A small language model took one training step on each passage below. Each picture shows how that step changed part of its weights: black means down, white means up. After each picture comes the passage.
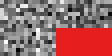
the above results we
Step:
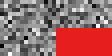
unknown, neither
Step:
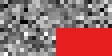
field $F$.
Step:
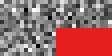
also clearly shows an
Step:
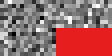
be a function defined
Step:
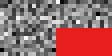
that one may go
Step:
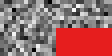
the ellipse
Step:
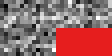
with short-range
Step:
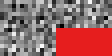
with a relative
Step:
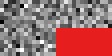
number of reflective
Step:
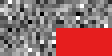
The key result is
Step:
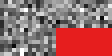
hardware counter analysis
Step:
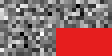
the computation of these
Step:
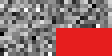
Instead, we
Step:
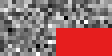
is complete.
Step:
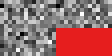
part of the
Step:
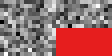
evaluated under identical experimental
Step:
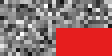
of the EE
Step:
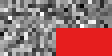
proposed. The arguments
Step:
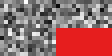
sends elements of
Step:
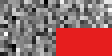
products are defined in
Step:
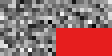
is real, and
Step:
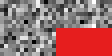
+ \cdots +
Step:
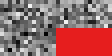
transformations. For any
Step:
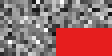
gap of the system
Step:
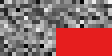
a large rapidity
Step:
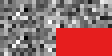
if {\textit
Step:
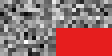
the truth,
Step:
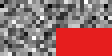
a chart around
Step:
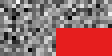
other words,
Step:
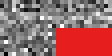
death, but
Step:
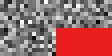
of the Hamiltonian is
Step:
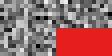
natural generalization of general
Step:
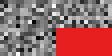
are made of two
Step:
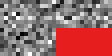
to the diagram in
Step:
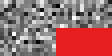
A}$ of
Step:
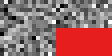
Inequality of
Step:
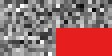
gap. In the
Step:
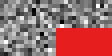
However, our principal
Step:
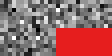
Tau jet
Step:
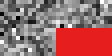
well as when applied
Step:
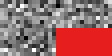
on the corners
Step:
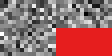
of focusing
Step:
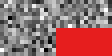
methods need to assume
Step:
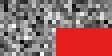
distance, and hence
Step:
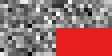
since for normal
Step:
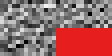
electric field to the
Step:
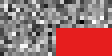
rate $b
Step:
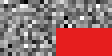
equations for matter fields
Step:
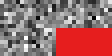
concerned with a
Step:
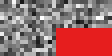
with $\Delta
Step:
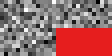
factor, being a
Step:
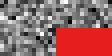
to select a
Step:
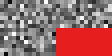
experiment is capable
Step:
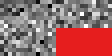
bike sharing
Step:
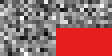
stability. This section
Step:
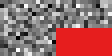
direct generalization of the
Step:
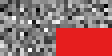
lower bound is obtained
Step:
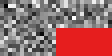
Y$ of extra
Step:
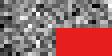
describe {\it
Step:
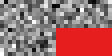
performance by generating the
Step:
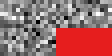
trends during
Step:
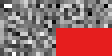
sublinear optimality
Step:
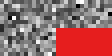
reached for all
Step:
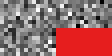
was shown that at
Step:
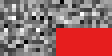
to be relevant to
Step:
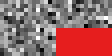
and strongly bound
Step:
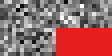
split the system into
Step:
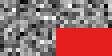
dependence and therefore the
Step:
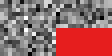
similar values of
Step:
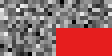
the ideal of
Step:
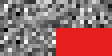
projectivity of
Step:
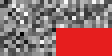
Yet in the
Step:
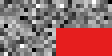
simulated from a continuous
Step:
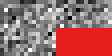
oblique direction
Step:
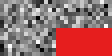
elementary abstract
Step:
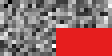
see that the condition
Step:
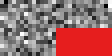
obtained by the transformation
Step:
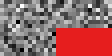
of the Zero
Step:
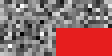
of the various
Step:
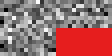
the left-hand
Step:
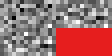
more precise alignment
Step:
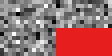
on real-time
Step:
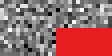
the result of assumptions
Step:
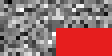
the situation above the
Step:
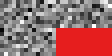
worse than single
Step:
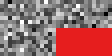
topological order is the
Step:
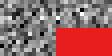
her integrand
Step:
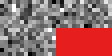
dimensions of an image
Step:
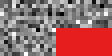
which could be fit
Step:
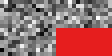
with previous studies of
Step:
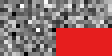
matrix will be
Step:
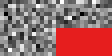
known to be the
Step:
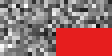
any specific spacetime,
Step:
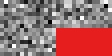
class reduces for
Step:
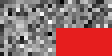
bottom left panel of
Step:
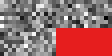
expression {\rm
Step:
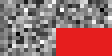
affect stability; in
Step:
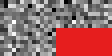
0$ by first
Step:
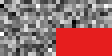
case, we can
